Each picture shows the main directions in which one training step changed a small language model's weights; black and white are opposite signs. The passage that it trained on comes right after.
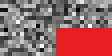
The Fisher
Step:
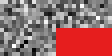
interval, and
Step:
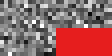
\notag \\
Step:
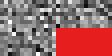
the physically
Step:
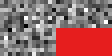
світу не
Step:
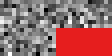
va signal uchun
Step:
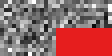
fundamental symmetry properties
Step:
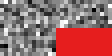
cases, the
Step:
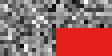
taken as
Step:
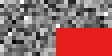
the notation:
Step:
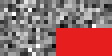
dalam buku
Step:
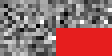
of Tonry
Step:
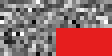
presence of
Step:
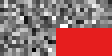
be illustrated
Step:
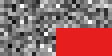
de confiance
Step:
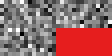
with which the
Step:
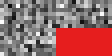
that is present in
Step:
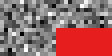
three models:
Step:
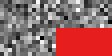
with the LER
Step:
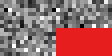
30 or more lower
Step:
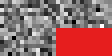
the recent progress
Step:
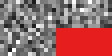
una visión de
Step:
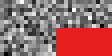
retain this
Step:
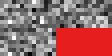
main sequence
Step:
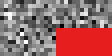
of several cold
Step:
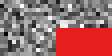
interaction into a
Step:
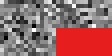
We conduct experiments
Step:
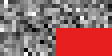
shown on the
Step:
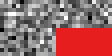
of Complex
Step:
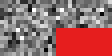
research seeks
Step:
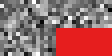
tempo de um
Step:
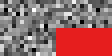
o assunto
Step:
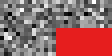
bound. We refer
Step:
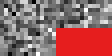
by Carlip
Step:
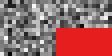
observed values for
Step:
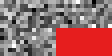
for plane detection
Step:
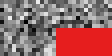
daha da
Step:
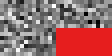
We start by
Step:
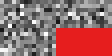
now a projection
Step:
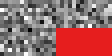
we assume that the
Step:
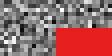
effects of extra
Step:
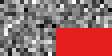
de onda na
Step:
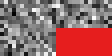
stacking more
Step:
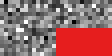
been demonstrated
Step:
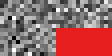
não comunga com
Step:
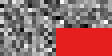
the emerging
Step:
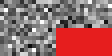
Acs Nano
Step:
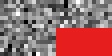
estrategias no
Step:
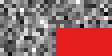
with time so far
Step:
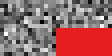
below this value
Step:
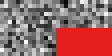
temperature in the
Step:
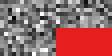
the approximate form
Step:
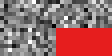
de pairs
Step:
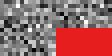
fit in the main
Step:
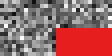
provided the
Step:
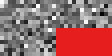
1$ and
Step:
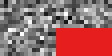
on experimental thermal
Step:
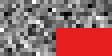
one of them.
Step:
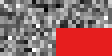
los graves
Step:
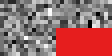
implementation. In
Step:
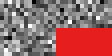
approach aligns
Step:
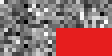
which initial values are
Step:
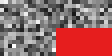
disk, the
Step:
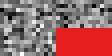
of Sextans
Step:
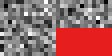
the integrand,
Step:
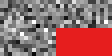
um modelo de
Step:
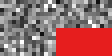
primary actor
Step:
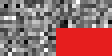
transition is marked
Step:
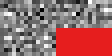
definitive than observations
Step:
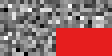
hogy a
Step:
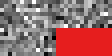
and overlapping
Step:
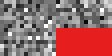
as identify those
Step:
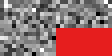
câncer e
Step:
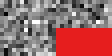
sampling period is
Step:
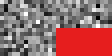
scale factor, which
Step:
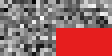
such as users
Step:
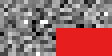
temporal evolution
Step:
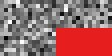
extracted from
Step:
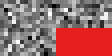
relacionada com
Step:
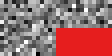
Sound to
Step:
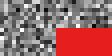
precisão do
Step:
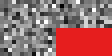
which tree by
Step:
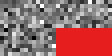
découle que
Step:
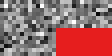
have to pick
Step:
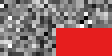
de datos
